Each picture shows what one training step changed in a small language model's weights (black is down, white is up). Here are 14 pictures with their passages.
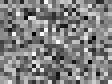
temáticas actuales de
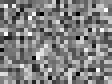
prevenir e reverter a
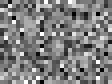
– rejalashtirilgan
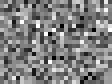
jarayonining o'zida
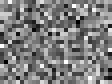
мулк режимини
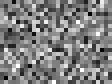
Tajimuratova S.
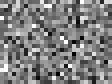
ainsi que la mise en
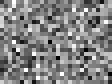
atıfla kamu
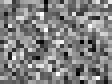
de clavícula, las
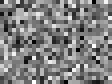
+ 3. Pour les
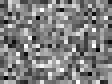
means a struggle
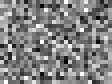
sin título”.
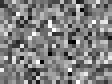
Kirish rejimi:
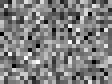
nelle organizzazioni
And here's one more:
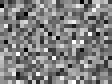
ham XX asrning
